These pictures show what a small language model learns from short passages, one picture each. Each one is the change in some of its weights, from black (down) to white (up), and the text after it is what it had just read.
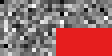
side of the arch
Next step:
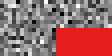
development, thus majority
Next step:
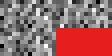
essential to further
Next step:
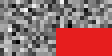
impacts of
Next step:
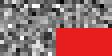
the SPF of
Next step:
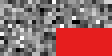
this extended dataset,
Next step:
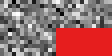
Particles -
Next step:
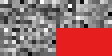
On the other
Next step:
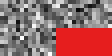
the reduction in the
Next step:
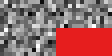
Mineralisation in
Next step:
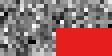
any protein in the
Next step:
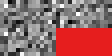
System, USA).
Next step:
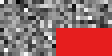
Oily food
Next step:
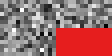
the electric heat
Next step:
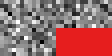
for Year 3
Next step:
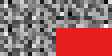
with respect to
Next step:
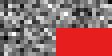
same manner as in
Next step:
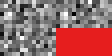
defined as follows:
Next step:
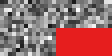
being a killer
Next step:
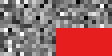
are obtained from
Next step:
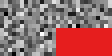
doctor. This
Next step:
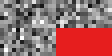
changes in the physical
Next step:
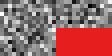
lead to a wide
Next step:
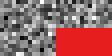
be the case with
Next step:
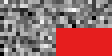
clinical signs in
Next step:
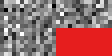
is selected. %
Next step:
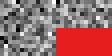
proposed a regulation
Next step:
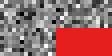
used in this
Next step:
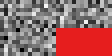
feasible alternative process
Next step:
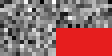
at conveying
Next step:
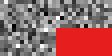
$n \to
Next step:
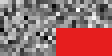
the conception of
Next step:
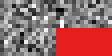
shape of arcs and
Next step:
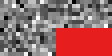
then the given family
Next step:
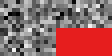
any positive integer
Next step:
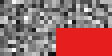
Total Use
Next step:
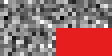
drafting the
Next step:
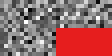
adaptation carried out
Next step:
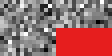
In addition we require
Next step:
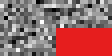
existing studies prefer
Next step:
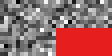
results necessary to the
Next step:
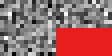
connections (red
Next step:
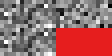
calculated from the
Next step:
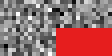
All the data were
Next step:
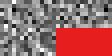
enforcing the
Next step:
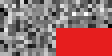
It is worth
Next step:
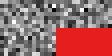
powers of some
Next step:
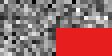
a number of
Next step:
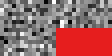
International law, human
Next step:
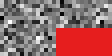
general framework for the
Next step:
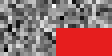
and the sum in
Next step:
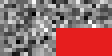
settings and in similar
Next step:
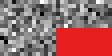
Table 1 and Table
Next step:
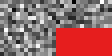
hire more
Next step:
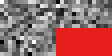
vector. We define
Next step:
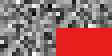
all of the
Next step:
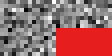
area, average number
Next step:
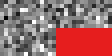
seen that the proofs
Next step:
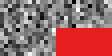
is a sequence of
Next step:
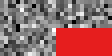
is a natural extension
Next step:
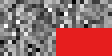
This change can be
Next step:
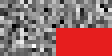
DEF table
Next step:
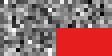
$n$ is
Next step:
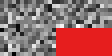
for which it is
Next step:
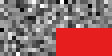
is finite. This
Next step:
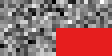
Table of change in
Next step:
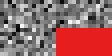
is open for
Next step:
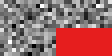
behaviors. These
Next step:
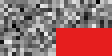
models. The systematic
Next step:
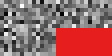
consistency and
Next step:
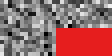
in $ F
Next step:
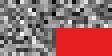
define the nonnegative
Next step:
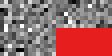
constitution using
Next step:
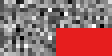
molecules have
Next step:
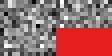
is replaced now by
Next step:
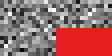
modeling conditions typically applied
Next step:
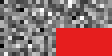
unauthorized users
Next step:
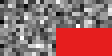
a directed system)
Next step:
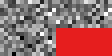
approach. Results:
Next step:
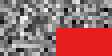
Menus Using
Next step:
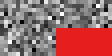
traditional machine learning.
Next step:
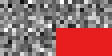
displays the
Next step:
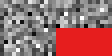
teaching staff. Most
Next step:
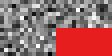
the second round of
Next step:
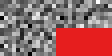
apply it to the
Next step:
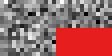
PH₃ in
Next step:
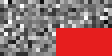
are encoded
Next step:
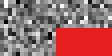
of acoustic
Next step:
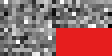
rice samples
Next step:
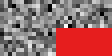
of $e$
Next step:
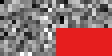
history and tradition
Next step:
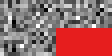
gene was also
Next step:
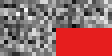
at a ramp
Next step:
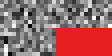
decreasing before vanishing at
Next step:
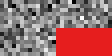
of dialects in
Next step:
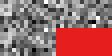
runtime efficient
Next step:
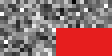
the two most challenging
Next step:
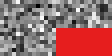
the left-hand
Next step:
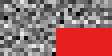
moral and
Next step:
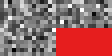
is bijective,
